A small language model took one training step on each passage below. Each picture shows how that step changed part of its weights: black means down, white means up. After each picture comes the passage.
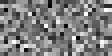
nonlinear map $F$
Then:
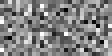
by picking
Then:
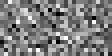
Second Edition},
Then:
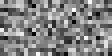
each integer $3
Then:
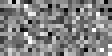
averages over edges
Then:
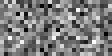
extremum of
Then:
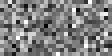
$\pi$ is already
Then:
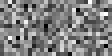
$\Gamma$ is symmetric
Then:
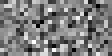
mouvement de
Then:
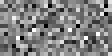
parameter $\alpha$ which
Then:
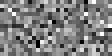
formulas for both
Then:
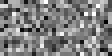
imply the following relations in
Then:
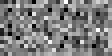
+ E_B g
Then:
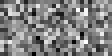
Notice that
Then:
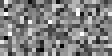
fractional-order has a
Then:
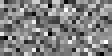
diagonal matrix we can use
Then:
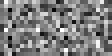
clearly this is in
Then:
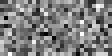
that avoid all
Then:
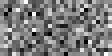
\grad \psi
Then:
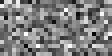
in a basis of
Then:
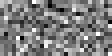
sum between $d$
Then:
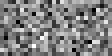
placed randomly and
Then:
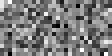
\rightarrow {\rm
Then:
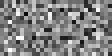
may disregard all
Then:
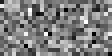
to an element of
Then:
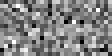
ideals, the
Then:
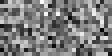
choose a computational
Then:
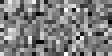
sufficient tool to
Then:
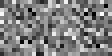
for $1\le
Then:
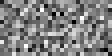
the symmetries
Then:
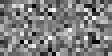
subjected to
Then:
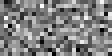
be a non commutative Lie
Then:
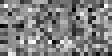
control of PGM
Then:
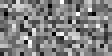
orden superior a
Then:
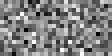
there are a lot
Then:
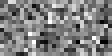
the major
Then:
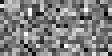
to a representation of the
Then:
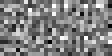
slab functions take
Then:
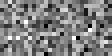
$\beta$ shows that
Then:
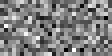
As a result,
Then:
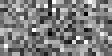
degree bound $d$.
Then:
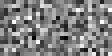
keeping in
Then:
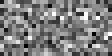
with an inverse representation of
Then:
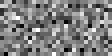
of Sciences,
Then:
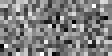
the finite intersection property and
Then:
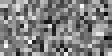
the introduction of a
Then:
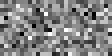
that for every prime
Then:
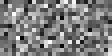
in case $\psi$
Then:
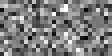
and $g$, we
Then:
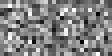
not use them below.
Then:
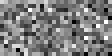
which level of code
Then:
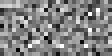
its interior and
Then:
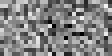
the conjectural bound
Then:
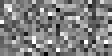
and then we can
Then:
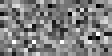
degenerate area
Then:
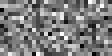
and applications such as
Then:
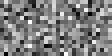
inf-sup condition:
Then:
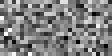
by giving
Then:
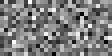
submodules. Suppose that
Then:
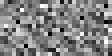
an orthogonal real matrix and
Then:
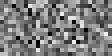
which shows a bound for
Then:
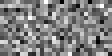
be written as a sequence
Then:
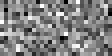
on the other hand small
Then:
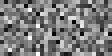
which also allows for
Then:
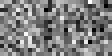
$d$-regular graphs
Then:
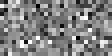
onto $TM$
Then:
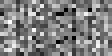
TPM of
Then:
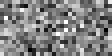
assume at the outset
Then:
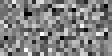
acts without fixed vertices on
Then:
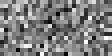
the map $f'$
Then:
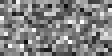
by the formula $$
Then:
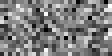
that at least one of
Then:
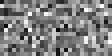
edge operators. By
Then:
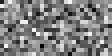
to $j$, is
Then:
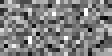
with the shape of
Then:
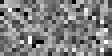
were also used to define
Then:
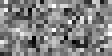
s\leq t.
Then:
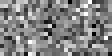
the same number of
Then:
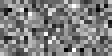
no other blocks,
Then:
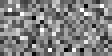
limitations, which
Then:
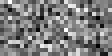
V$ satisfying $\wt
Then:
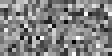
the Neumann series.
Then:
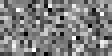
that $\cal F$
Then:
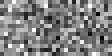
applying the contraction
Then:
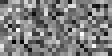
grading by a
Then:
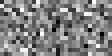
Properties from
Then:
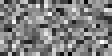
first equality is easily
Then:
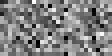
such that for all
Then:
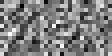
turns out to be
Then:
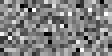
tori. The
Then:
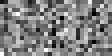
easy to see that
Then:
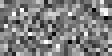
The proof is by induction
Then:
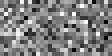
this cochain is
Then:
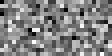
essentially the best
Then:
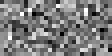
to include regularization
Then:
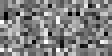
hence divisible by
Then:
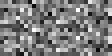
set of linear matrix
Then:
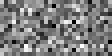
sequel. Let
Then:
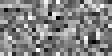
be sensitive to
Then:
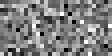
following problem, which
